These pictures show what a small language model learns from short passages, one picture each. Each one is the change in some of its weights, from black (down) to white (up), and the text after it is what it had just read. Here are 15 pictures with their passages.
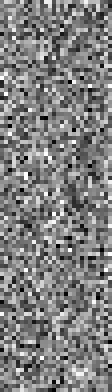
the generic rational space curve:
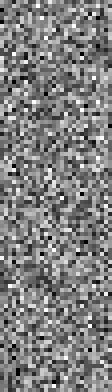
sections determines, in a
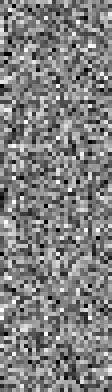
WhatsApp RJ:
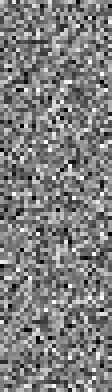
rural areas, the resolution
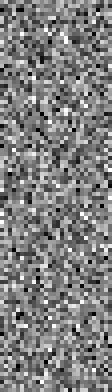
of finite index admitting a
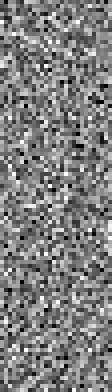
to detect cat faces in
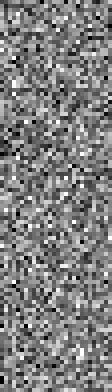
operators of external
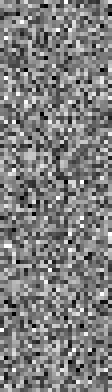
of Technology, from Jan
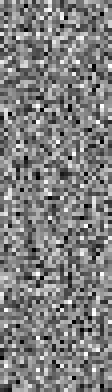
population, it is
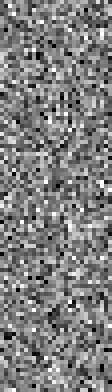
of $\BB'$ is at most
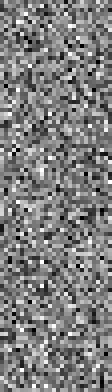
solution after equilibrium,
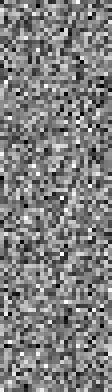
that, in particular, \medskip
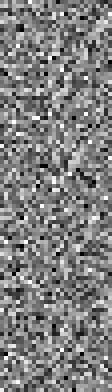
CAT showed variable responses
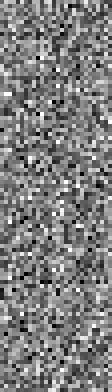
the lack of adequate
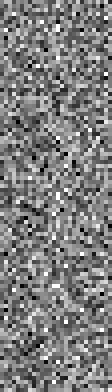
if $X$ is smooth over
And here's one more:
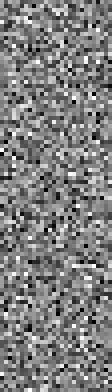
Excellent Smooth
